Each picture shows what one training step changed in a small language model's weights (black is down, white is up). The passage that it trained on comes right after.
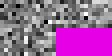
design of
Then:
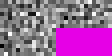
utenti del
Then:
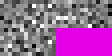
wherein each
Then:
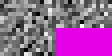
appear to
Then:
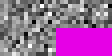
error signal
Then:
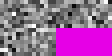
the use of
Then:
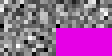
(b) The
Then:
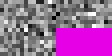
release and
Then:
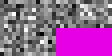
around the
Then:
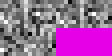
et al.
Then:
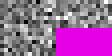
strong magnetic
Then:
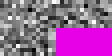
boundary condition
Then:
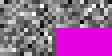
appearance of
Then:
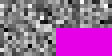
motion of the
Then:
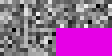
group on a
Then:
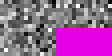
all findings are
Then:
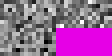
of determination
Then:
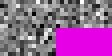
a short
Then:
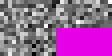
\phi +
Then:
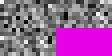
dari latar
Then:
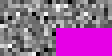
each word is
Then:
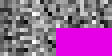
approaching the
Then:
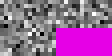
environment for
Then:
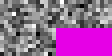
the standard
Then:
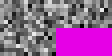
can be found
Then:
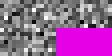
with equal
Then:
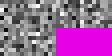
implemented and
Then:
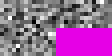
and the number of
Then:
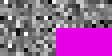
shows that in
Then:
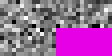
in section 4
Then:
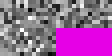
study provides a
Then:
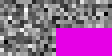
but a direct
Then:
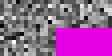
of the wind
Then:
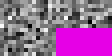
and the gate
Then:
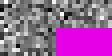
General structure
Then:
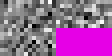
have appeared
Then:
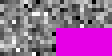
K, and
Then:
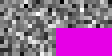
part, depending
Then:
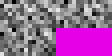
min of CP
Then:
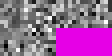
on phase change
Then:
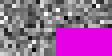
de imagens
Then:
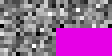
**terms found
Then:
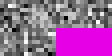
problem being
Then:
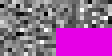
on the size
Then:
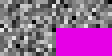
impact on the
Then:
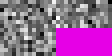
plot after
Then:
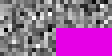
cell should be
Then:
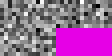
a threat
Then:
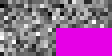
$ and $
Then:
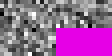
by employing
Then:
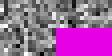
agent for
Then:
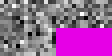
to occur
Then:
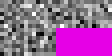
nu au
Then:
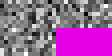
la temperatura
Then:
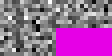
method, and the
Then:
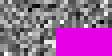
are important for the
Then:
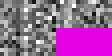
on tax
